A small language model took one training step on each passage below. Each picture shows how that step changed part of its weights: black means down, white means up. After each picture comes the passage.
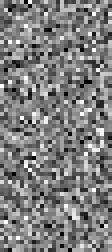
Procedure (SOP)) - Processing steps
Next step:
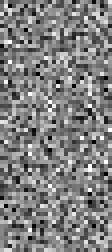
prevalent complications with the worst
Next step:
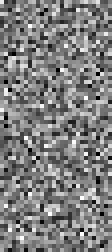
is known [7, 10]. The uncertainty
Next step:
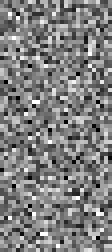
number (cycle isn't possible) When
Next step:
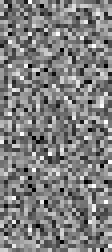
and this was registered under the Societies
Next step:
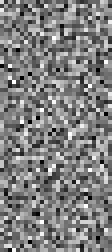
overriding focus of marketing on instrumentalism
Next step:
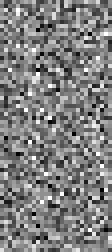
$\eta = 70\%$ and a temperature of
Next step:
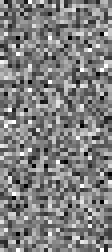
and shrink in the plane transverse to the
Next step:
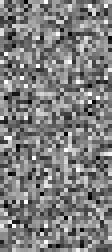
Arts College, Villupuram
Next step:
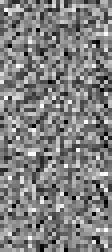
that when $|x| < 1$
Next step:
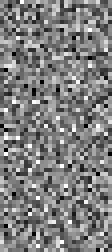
contracting and the construction process. In the projects that
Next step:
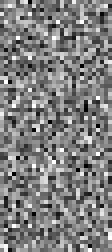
generation and management functionalities; - A Network
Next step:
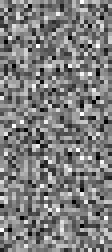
Weigt et al. (2012). Comparison
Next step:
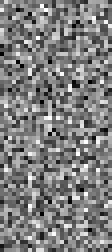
pursue new creative ventures beyond
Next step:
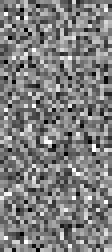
Potentiostat (Autolab).
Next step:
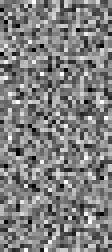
much endorsed and widely used in
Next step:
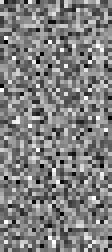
was found that by reducing the duration of the trip
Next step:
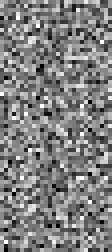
India sits right in the middle of this
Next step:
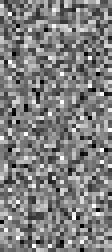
marketing, especially targeted to children, on all media
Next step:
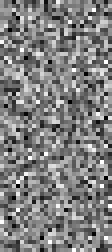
officers. The police do not have the skills
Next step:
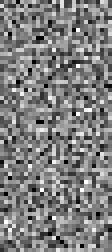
extract of okra leaves is able to
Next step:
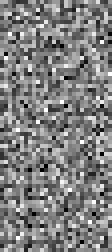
term preservation included in questionnaires dealing with personal
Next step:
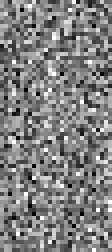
visions of these actors regarding EU policies.
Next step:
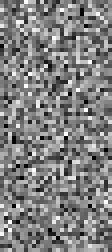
devices like silicon or germanium.
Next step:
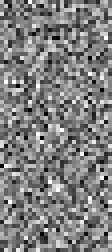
and the murder of her father. Not
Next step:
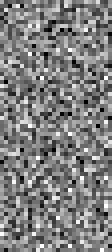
this end, we run a Python-based
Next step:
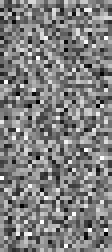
benign applications having C&C features,
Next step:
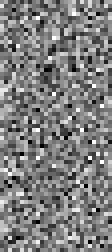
la calidad de las instalaciones
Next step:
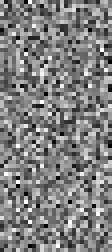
and culturally attached to you ?
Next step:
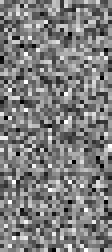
it combined high yields with high mineral concentrations
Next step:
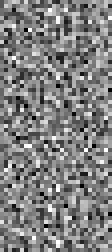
and apoptosis of the liver were reported.
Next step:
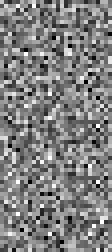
in the item 2, $\infty
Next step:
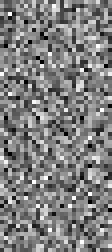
writing–review, and editing.
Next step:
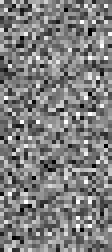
Watson test statistic. Study findings shows that
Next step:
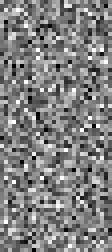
$N_R = 4$, for the same
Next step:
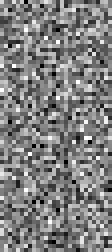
S, Jordan K, Larkin J;
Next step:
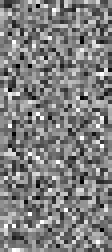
than open arm or staying shorter
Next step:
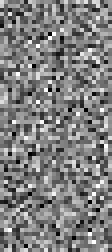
conforman. El enfoque de
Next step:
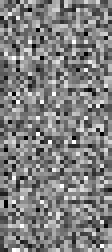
cellular signaling pathways underscores its potential
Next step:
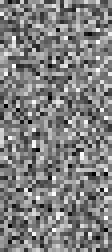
of virus [1]. Bioinformatics can
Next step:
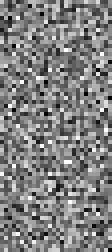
varies from 60% to 100%, which is one of
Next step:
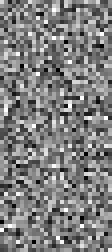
truth tables are discussed. Additionally, a concept
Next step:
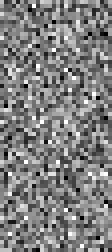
(PO), rather than the first or Table 2
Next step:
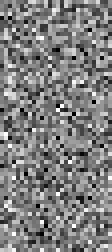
economic driver for change and making it easier for new
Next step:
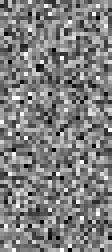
100km/h was simulated respectively. In order
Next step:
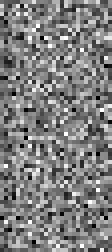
their livelihoods is the main
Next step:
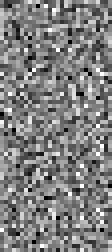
than 1% of all breast cancer instances
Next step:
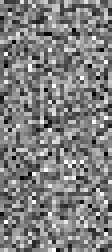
systematic Responsible AI integration.
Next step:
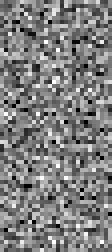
attack left hundreds of people dead. It
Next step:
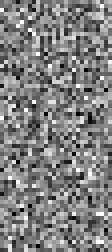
as relying on linear relationships between predictors and
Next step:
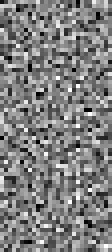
Skilled and Non – Skilled
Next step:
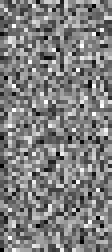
Statistical analysis for this study was conducted using
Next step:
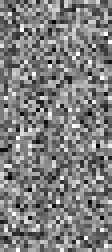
received free or co-pay medicines for the
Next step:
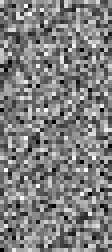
If your laboratory does not analyse a particular pathogen
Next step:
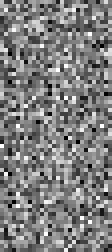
CWA will provide strategies and best practices for detection,
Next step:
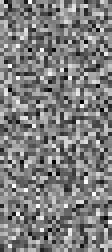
and Figure 2 Right) depicts an
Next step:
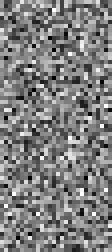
dynamics // Moscow 1953. -
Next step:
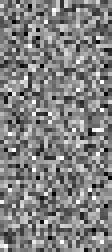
appointed to represent particular guilds and social
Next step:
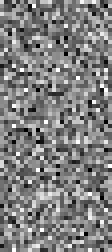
(WSC 2024). Each country seems to have
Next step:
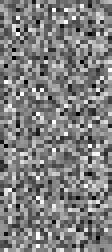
using the consequence based design framework over the integrated design
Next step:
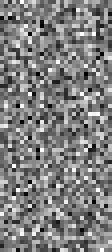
antidiabetic. Out of 550
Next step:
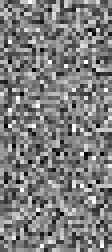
function of progenitor mass using the Gaia
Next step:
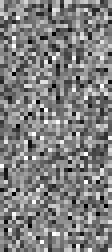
life (QoL) has become an important issue in
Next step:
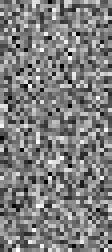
change and an intervention program on health care
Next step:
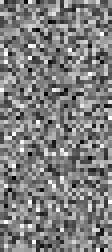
was measured by the method of Misra and
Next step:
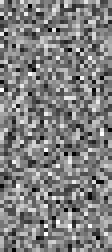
neuropsychiatric comorbidities.
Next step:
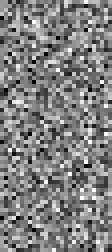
null hypothesis is accepted. Therefore, there
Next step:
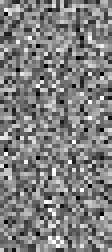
that found in families of students in other stages
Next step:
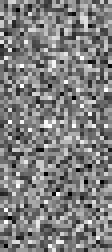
safety, biogenic amines INTRODUCTION
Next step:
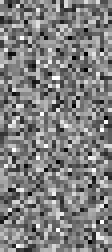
the method of forest regeneration itself.
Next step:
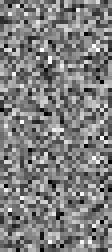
the optimal selection and functions distribution. The algorithm is designed
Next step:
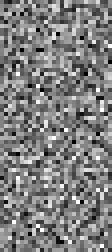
with open-access principles. This paper presents
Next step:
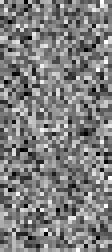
DAS EMISSÕES E DO
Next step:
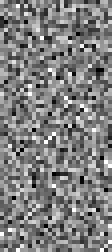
an excess of nitrogen can promote rapid
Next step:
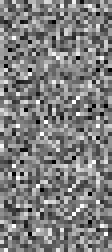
K. E. Easterling, *Acta.
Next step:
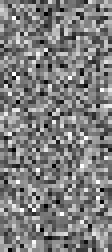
it may influence visual appeal and reflects factors such as
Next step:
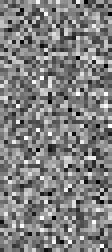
with parameters θ_j . Prediction
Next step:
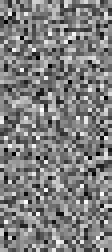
existing market with a better Business Model; or 4)
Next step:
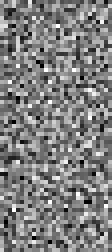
Studies-European and Latin
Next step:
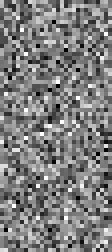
12 samples for physical water quality Beaker, water
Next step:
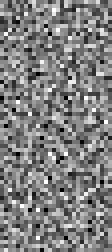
expanded and that the possibilities of using the
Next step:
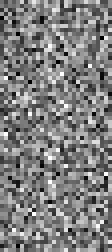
systems. The aims and outcomes of the various English language
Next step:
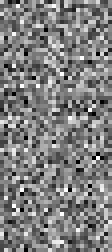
of the involved materials, which are responsible for their long
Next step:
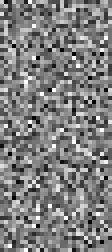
and drafted the manuscript.
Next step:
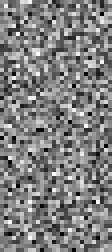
the mat/polyester wrapped
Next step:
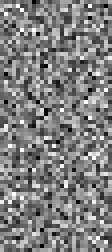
along the whole length of composite implant including exposed
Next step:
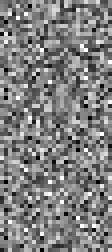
initial point [28, 29]. If the problem did
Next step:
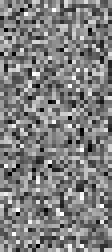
advancement. However, the reversed item
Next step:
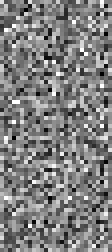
Digital Banking and electronic banking. It can
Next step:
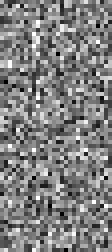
the value of the fundamental right to life as the
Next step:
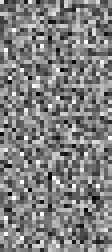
was concerned and should be adjusted by means of
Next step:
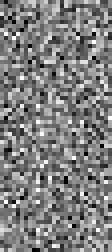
profession, the more the doctrinal representation and
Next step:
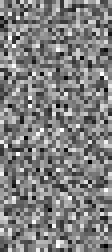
inspire and educate its followers about the
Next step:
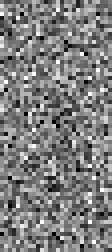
exchanger, FWPH was proposed,
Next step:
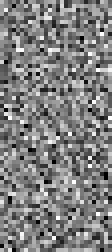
The collision activated dissociation (CAD)
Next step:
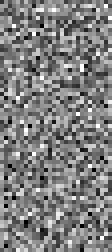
in the district. Settlements are
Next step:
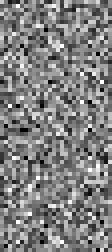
of the same phenomenon expressed in two different systems
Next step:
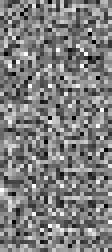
from one idea to another easily and
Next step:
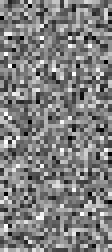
subjects had difference in inter arm systolic blood
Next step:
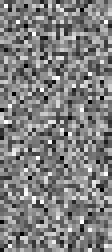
in strong alkaline solutions which rapidly develop a
